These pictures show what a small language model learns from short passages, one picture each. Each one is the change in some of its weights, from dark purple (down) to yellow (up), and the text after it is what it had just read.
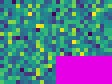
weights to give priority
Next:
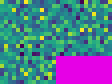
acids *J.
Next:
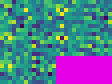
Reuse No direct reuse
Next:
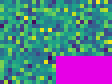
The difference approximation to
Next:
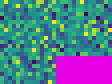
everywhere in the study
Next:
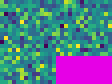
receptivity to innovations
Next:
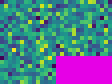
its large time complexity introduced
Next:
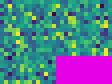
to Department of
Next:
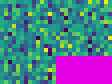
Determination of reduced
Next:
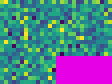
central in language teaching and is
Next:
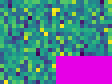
ground improvement technique that
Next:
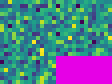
project CHASS is an
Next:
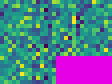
negative representations of self and
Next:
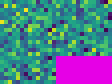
pollution, health
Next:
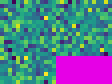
analyse the difference in the
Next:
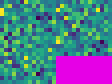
direct insights into DNN
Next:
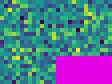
protein during the
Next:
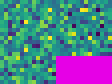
immune response.
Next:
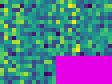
and localisation data, together
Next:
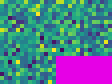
systematic study in the
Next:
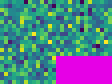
vivid story to my
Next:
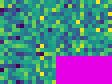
students, emphasising the importance
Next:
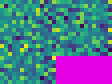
nutrients occurs over
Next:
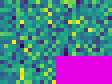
significantly different ($P <
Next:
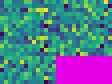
9 reports the solution for the
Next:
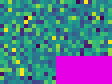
through the use of intelligent
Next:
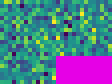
an important role on this
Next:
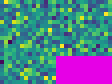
may also be given tasks like
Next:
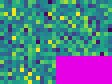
an ecological agricultural
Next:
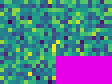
only increasing. It is a
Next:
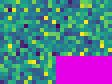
Some authors go so far as
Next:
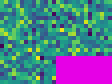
in federal
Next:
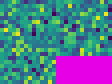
in Africa).
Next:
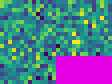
the excentricity of
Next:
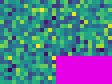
change their basic function depending
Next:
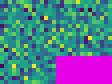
good prognosis.
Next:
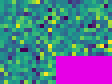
A remarkable influence of
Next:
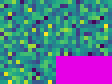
Facilitated by
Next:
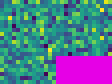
determine the strength of the
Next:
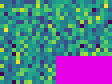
about the Nobel
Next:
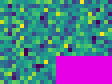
performance showed a mixed
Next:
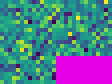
paper also includes lessons
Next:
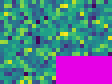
Project State / Project
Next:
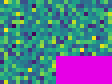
according to the software so now
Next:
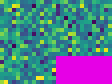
of the assays, and
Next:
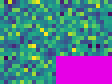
der Hamburgischen
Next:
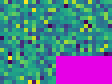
0.6 gives
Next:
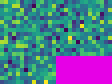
and future directions.
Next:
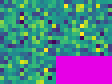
2.2 Comparison
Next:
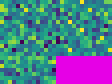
being examined. What follows
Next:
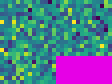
type concept where payloads
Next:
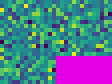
online gas analysers and
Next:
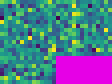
the matrix was considered as
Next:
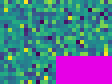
Phase Volume
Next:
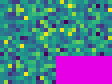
masked video.
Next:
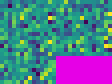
AR tools On the
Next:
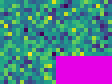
second one declares
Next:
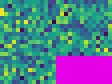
families of exact
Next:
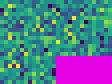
The negative shifts in
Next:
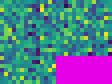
CR method investigated here
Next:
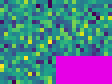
Intervention Materials with
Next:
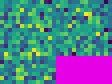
samples and Atterberg
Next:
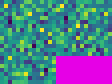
synthesis and layout tools
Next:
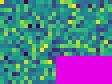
to yellow color
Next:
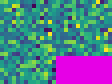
of themselves,
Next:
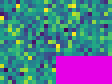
shift is performed on
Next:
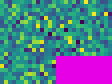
agricultural country of villages.
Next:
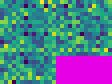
because of providing most of the
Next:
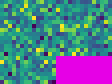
a distributed manner in
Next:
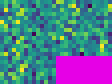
and final design will be presented
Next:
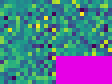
solve ocean
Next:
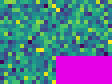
researcher had no control over
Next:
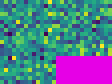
If the entry is not
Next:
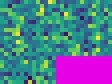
to accumulate histories
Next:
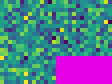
accessibility, and culturally
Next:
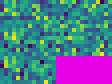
strategic planning. They
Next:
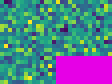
HMB45 and
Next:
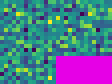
output of the fusion phase
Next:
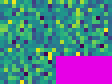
study was carried out in
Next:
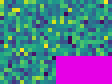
Since no one has addressed
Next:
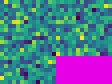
could serve as a
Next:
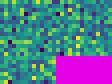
how to do a class model
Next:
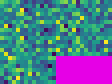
recommendation, it is
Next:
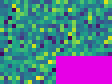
say that there is some
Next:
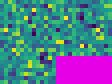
in a similar as they would
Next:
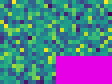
meaning that for example timber
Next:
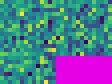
diet for adequate
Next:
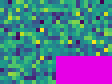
seasonality without the development
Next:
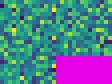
way for this disease in
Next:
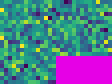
mountains. It also
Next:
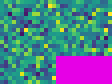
other semantics that exist in
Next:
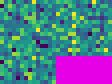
of complex macro
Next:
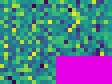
of different felling systems on
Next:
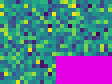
to a spatial
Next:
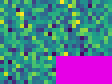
with this work. All research
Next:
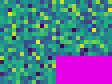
be? (Variables
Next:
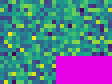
2 days. Difference
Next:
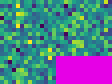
the findings of the current
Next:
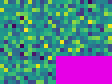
testing on *dry
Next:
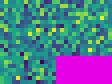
everywhere, logical
